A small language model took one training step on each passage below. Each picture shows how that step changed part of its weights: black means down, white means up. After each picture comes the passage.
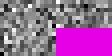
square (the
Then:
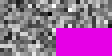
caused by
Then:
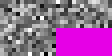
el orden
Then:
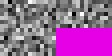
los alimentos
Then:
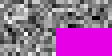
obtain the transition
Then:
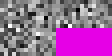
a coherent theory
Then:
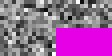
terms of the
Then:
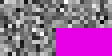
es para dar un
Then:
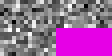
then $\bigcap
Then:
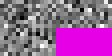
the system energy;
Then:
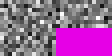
Dados da
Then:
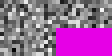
discrete space. In
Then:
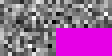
and this way limit
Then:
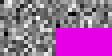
converting numbers in
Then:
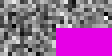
land use on
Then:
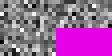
het geval te
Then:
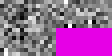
the baseline
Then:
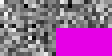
are going to
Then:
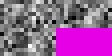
and the inner
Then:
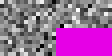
we have chosen the
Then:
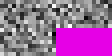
its astrophysical
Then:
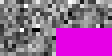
to calculate the
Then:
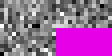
в области
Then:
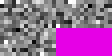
el fin de
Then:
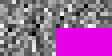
$\alpha$ one
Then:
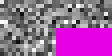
many questions in
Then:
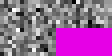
on rotation angle
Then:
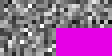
and space. Technology
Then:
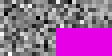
an automorphism is
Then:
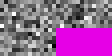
the monomials
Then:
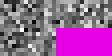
can see that the
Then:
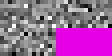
Bean Co.,
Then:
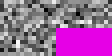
it follows that
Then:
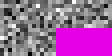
baryons as spin
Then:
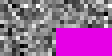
find stacked
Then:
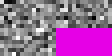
implies, by a
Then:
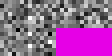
of the University of
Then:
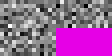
We will say that
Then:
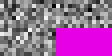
more difficult and longer
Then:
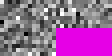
(Partial factor
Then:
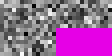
due to the
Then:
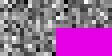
secada al sol
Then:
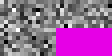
not rule out,
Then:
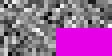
fala dos
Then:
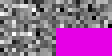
SNN could be
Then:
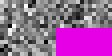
the associated code
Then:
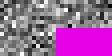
horizon: we
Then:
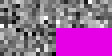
va ekologiya
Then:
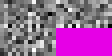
residuals in
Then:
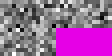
análise dos
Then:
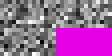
both effective theories
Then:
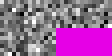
in this model,
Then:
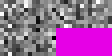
either be well
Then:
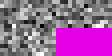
look at it;
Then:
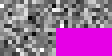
as the fraction of
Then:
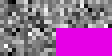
coefficients are given explicitly
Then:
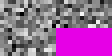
asosida ijodiy
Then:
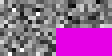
not mentioned anywhere
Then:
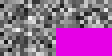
of the accuracy of
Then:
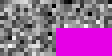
by comparison principle applied
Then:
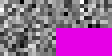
the slide are
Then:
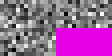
ve birimler
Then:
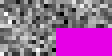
в ньому
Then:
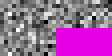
we mean an open
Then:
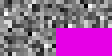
// Journal of
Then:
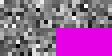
uma situação que
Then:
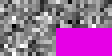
one loop: the
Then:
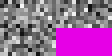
life remains
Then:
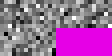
network design games
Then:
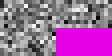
denotes the mixing
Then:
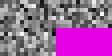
Altura 6m
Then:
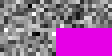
the ratio $\ell
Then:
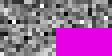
define the Artin
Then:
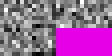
band optical light curve
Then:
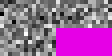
is shown in
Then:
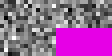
spectrum, at a
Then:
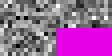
comprises points
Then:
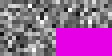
in advancing the
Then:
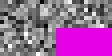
are identical in both
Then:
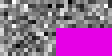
compromised by
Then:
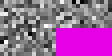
& \ddots
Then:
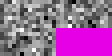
issue for the problem
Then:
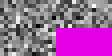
a centered
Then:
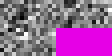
the challenge
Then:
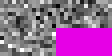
derive the basic properties
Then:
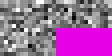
implies that the dynamics
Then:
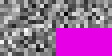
works well on
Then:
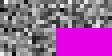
\exp \left
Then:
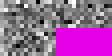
compuesta de
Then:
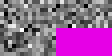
We also determine the
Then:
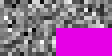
are given in
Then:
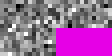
programming* and
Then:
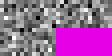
variable $x$
